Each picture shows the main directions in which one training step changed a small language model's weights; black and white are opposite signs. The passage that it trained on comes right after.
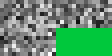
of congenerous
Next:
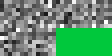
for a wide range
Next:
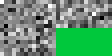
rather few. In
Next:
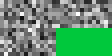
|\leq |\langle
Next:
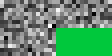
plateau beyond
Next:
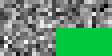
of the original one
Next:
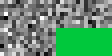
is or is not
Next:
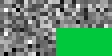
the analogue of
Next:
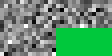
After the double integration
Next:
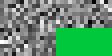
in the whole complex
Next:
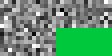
A. Note
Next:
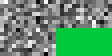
game induced partition
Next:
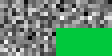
the {\em
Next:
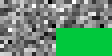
link a certain measure
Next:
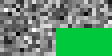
the maximum of
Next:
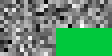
local topological degree of
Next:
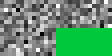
the summands,
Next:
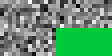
dimension vectors of
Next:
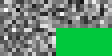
the domain), its
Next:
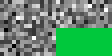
$n$ and
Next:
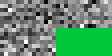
proposed framework using the
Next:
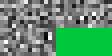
has positive or negative
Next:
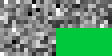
sing} exists at
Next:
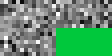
Finally, consider the
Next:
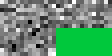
consider a projection parameter
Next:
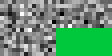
x$. Then
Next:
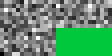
the volumes
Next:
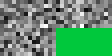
discussed in step
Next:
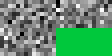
on the growth rate
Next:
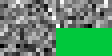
by dividing with
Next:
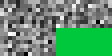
can mod-out
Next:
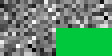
Roots of
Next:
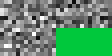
g$ is a
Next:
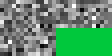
whose boundary is
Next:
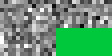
second-order Taylor
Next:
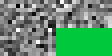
on a suitable closed
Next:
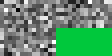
the paper we
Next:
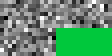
is defined by
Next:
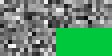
a general function,
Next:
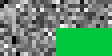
\qquad \qquad
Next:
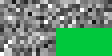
main result. Let
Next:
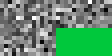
$\gamma$ and
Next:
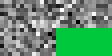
up to a constant
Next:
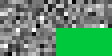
result that is a
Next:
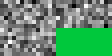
a Sylow
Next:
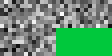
& \approx
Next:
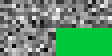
$\phi$ to
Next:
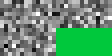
and in \S
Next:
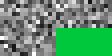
for the case of
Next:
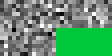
for the sum of
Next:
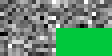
extensions, we understand
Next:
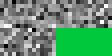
From our assumptions we
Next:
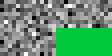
for some locally compact
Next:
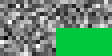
on the vector bundle
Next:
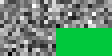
section $2$,
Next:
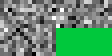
that between two consecutive
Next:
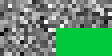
see \S
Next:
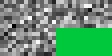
movie of
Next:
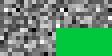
the gap between the
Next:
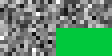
classes $\B$,
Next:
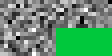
on the order of
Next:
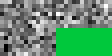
and to the best
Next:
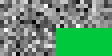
; \draw
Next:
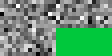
we have to assume
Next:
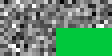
variable: $$
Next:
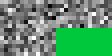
proposed to the linear
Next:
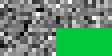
groups are multiples
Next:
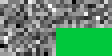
algebra is an algebra
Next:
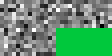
note that restricting
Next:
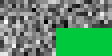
11. Proof of
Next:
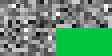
to be bounded and
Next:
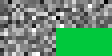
$\otimes$ denotes
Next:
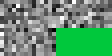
be a contraction of
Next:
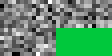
inner ellipsis
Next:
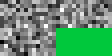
call the Lie algebra
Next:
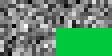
bound. Moreover,
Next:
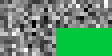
0$, hence the
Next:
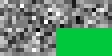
vector bundles} says
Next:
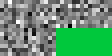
} \bigbreak
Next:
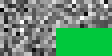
addend in
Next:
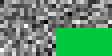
Additionally, note
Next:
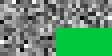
surfaces in the
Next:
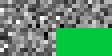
$\theta$ is
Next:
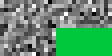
a faithful reduction of
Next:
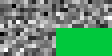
to be {\em
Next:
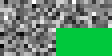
object, that we
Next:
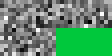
of multipliers
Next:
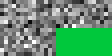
be found in
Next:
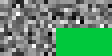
with default
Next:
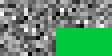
the tent map
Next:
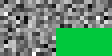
we get:
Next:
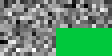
Let $v
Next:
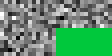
will state (in
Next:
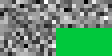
curve in the space
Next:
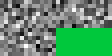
if {\it
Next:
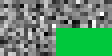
V)$ is defined
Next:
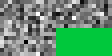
and then applying properties
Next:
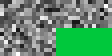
Now let us turn
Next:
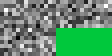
the controlled system
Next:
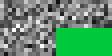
From assertion 4 of
